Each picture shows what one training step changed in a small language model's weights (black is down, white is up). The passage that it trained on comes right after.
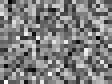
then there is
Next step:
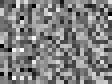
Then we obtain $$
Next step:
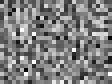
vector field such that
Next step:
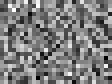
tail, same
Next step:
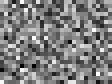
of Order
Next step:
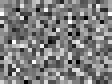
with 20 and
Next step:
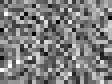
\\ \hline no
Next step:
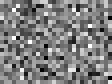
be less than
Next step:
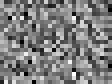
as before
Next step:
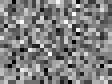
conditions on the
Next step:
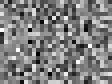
a canonical
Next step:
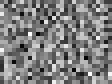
a trivial
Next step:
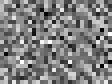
to prove. So
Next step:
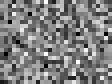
which corresponds to
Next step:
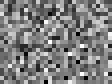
by the elements
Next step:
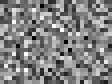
Let $G$
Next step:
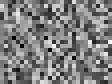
components that must
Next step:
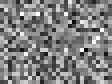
in this case.
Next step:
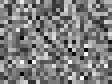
in $\Cal
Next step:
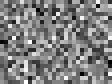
the norm of
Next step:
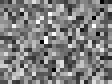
construct examples
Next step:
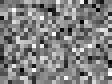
The simplest example
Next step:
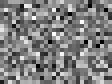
the set \[
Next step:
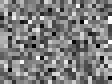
and rational functions
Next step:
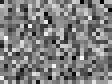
work was done
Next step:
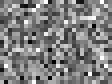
case, we can
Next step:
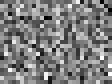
are constant along
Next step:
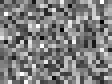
is no such
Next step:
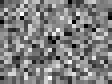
has critical
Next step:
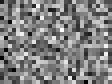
Since $\lambda$
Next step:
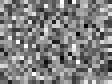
together with
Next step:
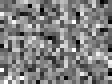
The concept
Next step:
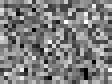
just as
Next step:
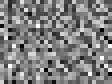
we can construct
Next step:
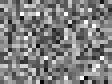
in this case can
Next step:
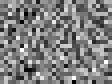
constants $
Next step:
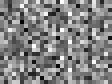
& nev &
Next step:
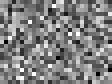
but with the
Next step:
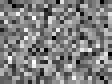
worst solution
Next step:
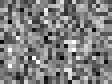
respectively, where
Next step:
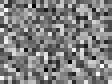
produce a second
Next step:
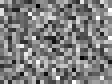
is that for every
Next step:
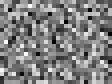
\in M
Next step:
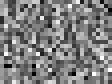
are connected
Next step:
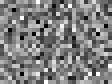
subnormal in
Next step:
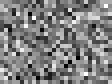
range the
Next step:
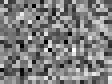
present an
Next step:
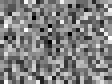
are subgroups
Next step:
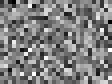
and only if the
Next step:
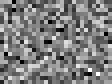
that iteration.
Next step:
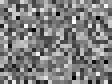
simulation of
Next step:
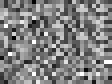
some remarks
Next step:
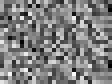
as in Proposition
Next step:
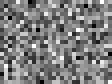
roles of
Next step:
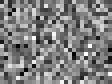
vector space ${\mbox
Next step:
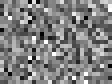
As for the
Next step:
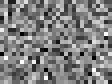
number. As we
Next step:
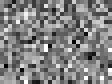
our specific
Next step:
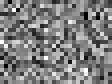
thought of
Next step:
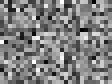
recall that
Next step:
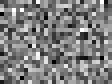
red in
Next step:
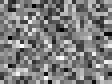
if it is
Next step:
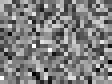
to obtain a complete
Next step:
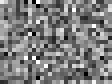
formulas of the
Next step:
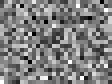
in dimensionality
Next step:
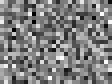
that are quite
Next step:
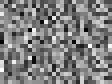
a natural
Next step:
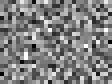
2.} The second
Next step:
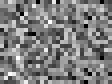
{\rm if
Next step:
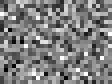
\geq 0
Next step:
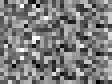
the Conway
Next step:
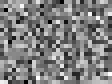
matrices are
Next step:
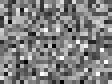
set of partitions
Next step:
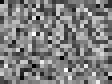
field $$ X =
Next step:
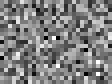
the second kind
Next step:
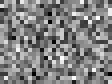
it holds when
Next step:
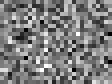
for some such
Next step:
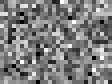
bounded. This
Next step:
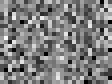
and energy
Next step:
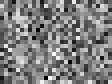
elements of a
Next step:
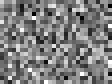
the ideal
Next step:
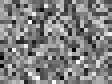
to subcase
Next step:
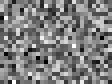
space to obtain a
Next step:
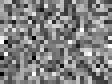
to make this
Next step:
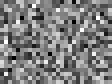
fixed point property for
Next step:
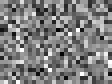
the properties of the
